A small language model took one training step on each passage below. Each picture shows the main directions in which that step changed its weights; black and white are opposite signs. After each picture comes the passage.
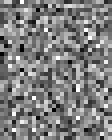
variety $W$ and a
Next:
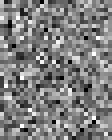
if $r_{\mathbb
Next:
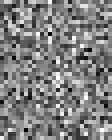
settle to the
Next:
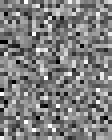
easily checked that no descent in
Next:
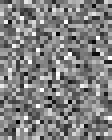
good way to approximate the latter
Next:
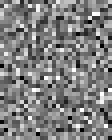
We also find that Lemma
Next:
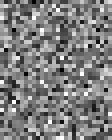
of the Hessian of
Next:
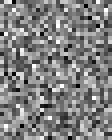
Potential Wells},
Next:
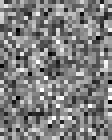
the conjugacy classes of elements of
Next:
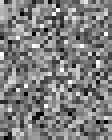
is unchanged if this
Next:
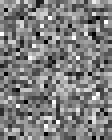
} $$ We can extend the
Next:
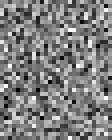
hand, all linear periodic functions
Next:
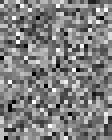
= \cos \alpha I
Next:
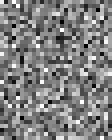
as the difference between the diagonal
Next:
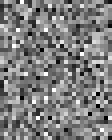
combinatorial arrays generated by
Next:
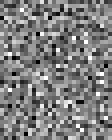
such that \[ u =
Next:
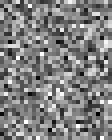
Note that the fourth moment
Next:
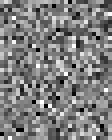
boundary function. Specifically,
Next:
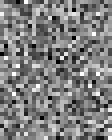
here we refer the reader to
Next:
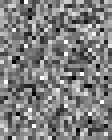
measure $\nu$ on the
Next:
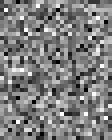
} \end{document}
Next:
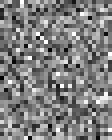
Let us therefore leave the
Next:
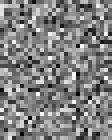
can work with $-v$
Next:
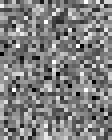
in $V$, but
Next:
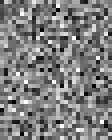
is not valid since the set
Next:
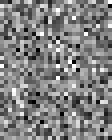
Jacobi's Formula implies
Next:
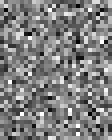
2$ (cf. Remark
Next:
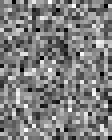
and counterexamples
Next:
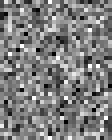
on ${\widehat {\rm
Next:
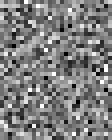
within an interval $h$
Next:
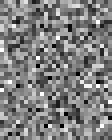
S$. This sequence is in
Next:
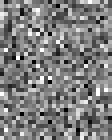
on valuations $v$
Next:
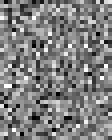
of a compact, regular
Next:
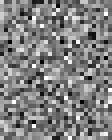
is independent of $\mu$
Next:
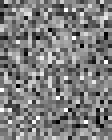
the adjunction formula we get
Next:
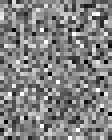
Theorem states existence of a conformal
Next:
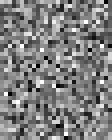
surface $\mathcal{R}$,
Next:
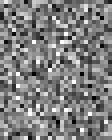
discussion of higher products on elliptic
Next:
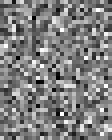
points in the Cartesian
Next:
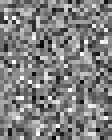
more restrictive, and it
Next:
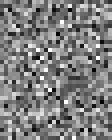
inventory costs of
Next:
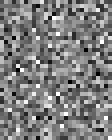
that remain observable up
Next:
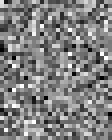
$g$. Since a map
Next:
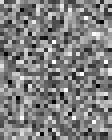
a primitive vector we divide
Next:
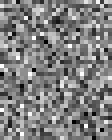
in the frequency space, $$
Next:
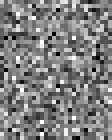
\ref{pri} we
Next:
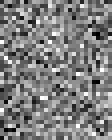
trajectories satisfying the PMP are
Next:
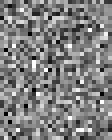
such that for all $\s
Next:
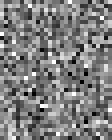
choose values for the last two
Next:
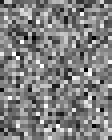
each non-negative or
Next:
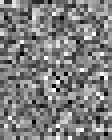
and $z(\cdot)$
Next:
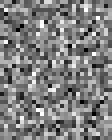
% % \newpage
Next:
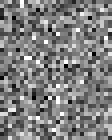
Let us now define for
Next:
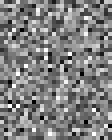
a real Lie group, if
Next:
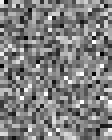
$i-2$ choices
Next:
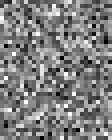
similar. It is easy to
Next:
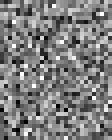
free $R$-module generated
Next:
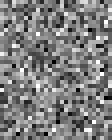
$\tilde{\Omega} =
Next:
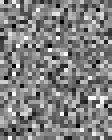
as being deterministically
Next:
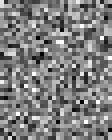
so that the principle of
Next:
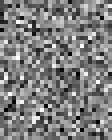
extended this result to rings that
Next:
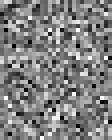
linear saddle invariant on
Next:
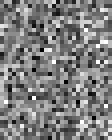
As $G$ is
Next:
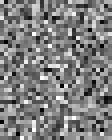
be checked that the condition
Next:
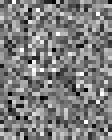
CMAP and Department of
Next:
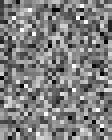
four electrical characteristics relative
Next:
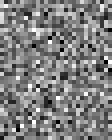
the isomorphism of categories of Proposition
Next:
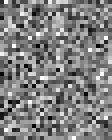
for any $x =
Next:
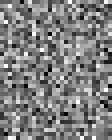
assuming that these random variables have
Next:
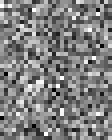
imposed on the deformation on
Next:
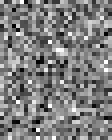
R. Natalini
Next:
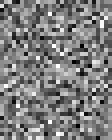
The key consists in using ideas
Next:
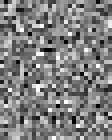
rank}. Oxford
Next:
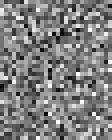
generalizations with computable
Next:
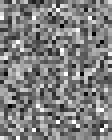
of Corollary 1 is somewhat
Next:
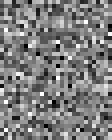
exact solutions which are given in
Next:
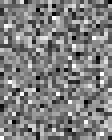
vector spaces over a field
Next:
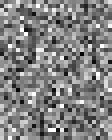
distributed start values: blue
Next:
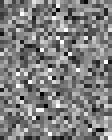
is not embeddable in
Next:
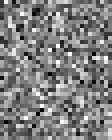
for local elliptic equations}
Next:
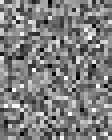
because $g$ is
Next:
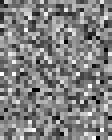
the one that $ S $
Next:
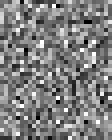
Hence, we get $
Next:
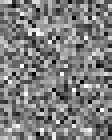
commutativity and completeness of
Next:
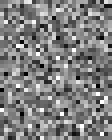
difficulty met in the
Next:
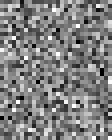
center foliation has exactly one
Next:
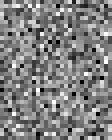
get a rational function \[
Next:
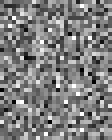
bullet above, because the
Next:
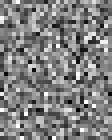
In particular, $B$
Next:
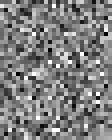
part of it, into the
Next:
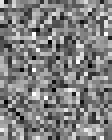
$G$ and for
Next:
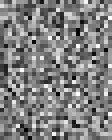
$\phi$ is not
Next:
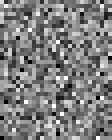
the approximate solutions. It is
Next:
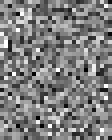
not too large, symmetry
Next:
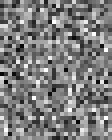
graph $G$ belongs to
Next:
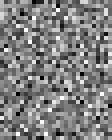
is taken into account in the
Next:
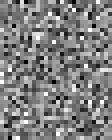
with b, c respectively replacing
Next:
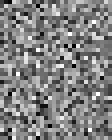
realization. The situation of boundary
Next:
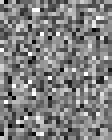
be gotten from
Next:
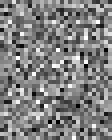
i \leq n}$ of
